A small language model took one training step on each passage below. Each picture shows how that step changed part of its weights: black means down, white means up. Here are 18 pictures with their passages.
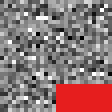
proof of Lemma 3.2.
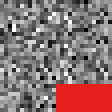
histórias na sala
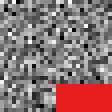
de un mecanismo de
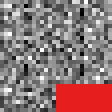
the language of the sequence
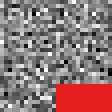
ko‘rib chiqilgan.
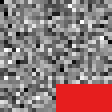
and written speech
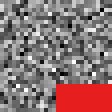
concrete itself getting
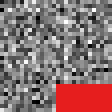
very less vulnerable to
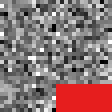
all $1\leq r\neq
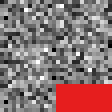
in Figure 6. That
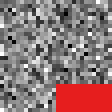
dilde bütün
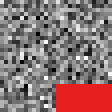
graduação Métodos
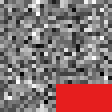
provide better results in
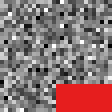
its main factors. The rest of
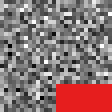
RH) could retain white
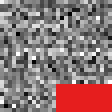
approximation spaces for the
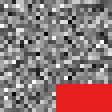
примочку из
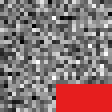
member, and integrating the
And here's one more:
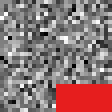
doivent être mis
